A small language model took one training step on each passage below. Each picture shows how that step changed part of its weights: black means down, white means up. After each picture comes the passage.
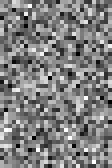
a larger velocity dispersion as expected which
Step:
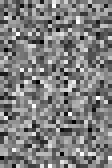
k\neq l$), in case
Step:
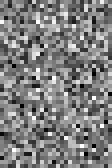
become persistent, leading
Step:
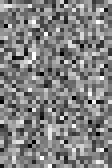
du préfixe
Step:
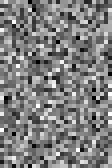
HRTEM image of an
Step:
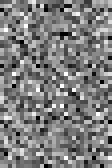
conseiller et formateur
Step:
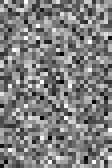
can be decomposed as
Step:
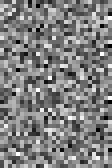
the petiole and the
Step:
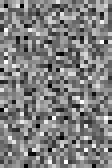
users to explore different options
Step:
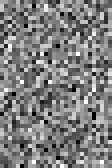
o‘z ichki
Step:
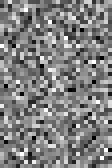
only after consent forms,
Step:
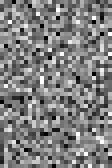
gumon ostiga
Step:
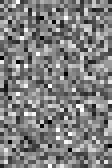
can tell some interesting facts
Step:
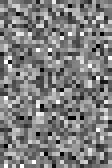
the theory. The investigation of the
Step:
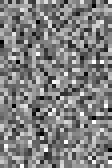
professionnelle des
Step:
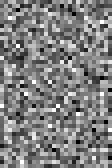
salohiyatiga hamda
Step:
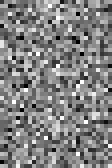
beneficis tangibles per
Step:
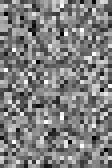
Setting Bahawal
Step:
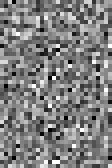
due to previous lower segment
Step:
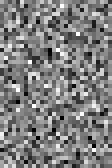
ng bata na matuto
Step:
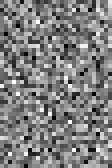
to Crossref data to
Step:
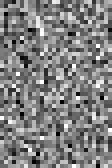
of about $10^5$ top
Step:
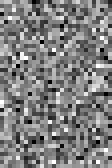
dasar pelanggaran
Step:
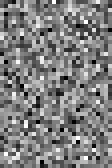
of model error. Other approaches are
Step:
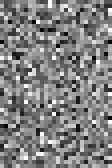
simulated stress. Minor
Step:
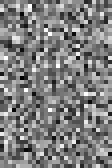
firmaron la carta de
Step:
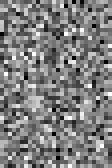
the penetration depth of
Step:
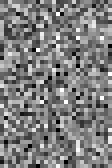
the client criminalisation as
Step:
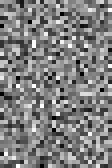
prosthesis in long
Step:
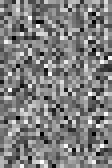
[25]. Figure 2. Image
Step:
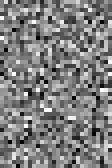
obtained by a multi-step
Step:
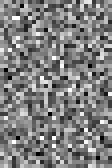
contraction does not change the result.
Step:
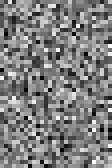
ekanligini, uning
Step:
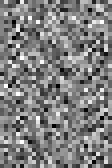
.75 High Extent
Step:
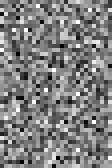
noninteracting ensemble;
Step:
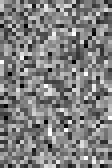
o utilitarista) entre
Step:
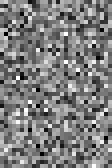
Calibrated Version
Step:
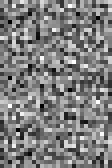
underlying event simulation. All event
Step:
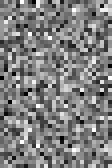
bleed (PUB)
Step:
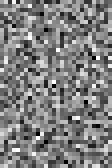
konular çok
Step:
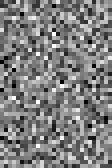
in images are interpreted in the
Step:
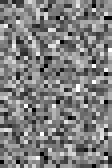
structured than the actual head
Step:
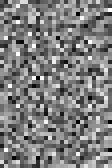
non protein, amino acid,
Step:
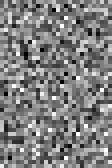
traditions of the High
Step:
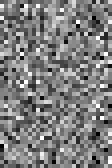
(s) Hdg Comments
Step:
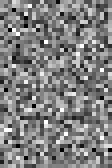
a reasonable range at which most people
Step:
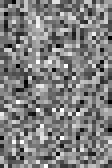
of high temperature HTSC
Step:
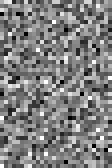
curriculum students and the difference
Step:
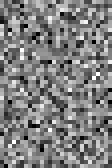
review, is to examine the
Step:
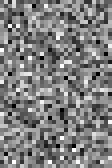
sediments, South
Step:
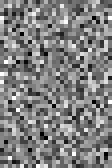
emergencia actualizada del
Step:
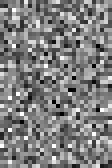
between cases and controls in Hb
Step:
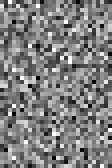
Pablo Pinasco}%
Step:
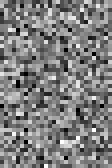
va bundan tashqari
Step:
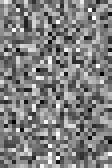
puțin competența
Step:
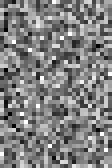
of the total population. This is consistent
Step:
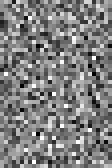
Consider the reciprocal to
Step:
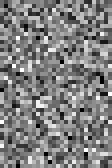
to account for the low-density
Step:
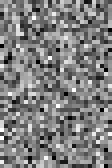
biological properties of the olive
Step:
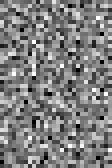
the bonding and the
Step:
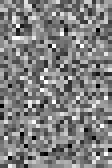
interactions, unlike the
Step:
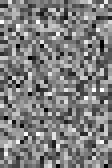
Nd e Sr em
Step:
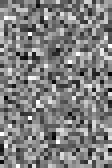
which provides simple results for differences of
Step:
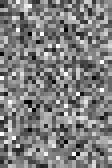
at late times with marked
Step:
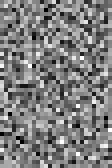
and Automated Driving
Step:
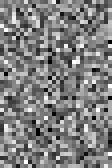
structure and kinematics of the
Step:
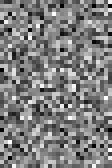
skills they are developing rather
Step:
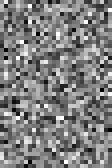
nBase was the third most
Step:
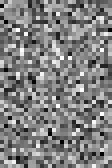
& AsyFFNet &
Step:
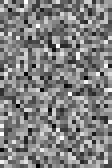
can be readily obtained from the
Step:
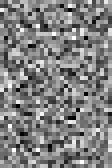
high sample throughput as compared to
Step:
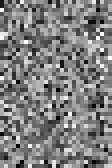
\begin{aligned} & \la
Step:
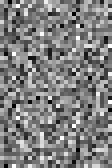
Masalan har xil
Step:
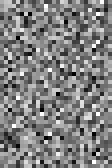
encontra. 3. DO
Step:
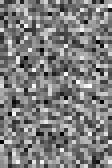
(3) memilih
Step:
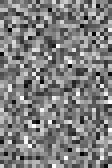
the MLSA method to analyze
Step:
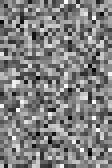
and were ruled by
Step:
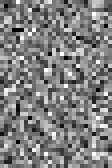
This approach provides a deeper understanding
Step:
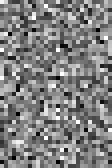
sehingga optimalisasi
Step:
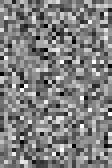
virtual reality visualizations
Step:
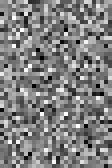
society and web page
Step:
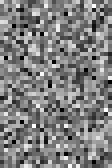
faol Rokogumin va
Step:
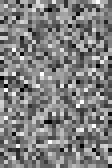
Foundational studies established critical
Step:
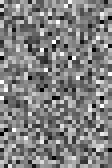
6\,MV photon energy spectrum
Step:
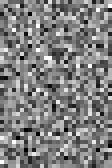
do Trabalho) –
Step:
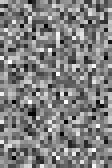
Cervical Cancer related
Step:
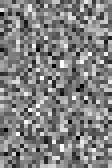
strut members significant. On the
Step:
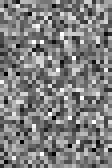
show that this method works better than
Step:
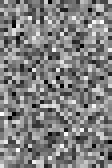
. FURTHER
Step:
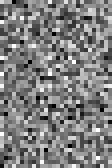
in which the firing rates
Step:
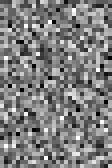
sus hermanos al campo
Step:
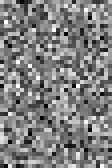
scale radii of the initial
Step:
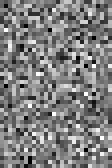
to provide access to all versions the
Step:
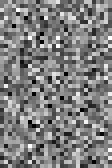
each nucleon to be
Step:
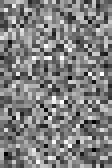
Another application of copper
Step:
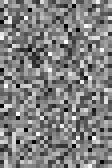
ulkan cho‘qqisi
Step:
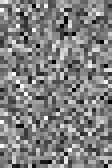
el resultado de la presión
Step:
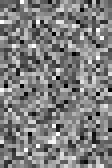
in Table 5.3) values of
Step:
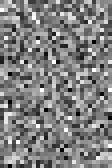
entanto, não são
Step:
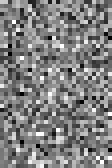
Myr sources have been dynamically
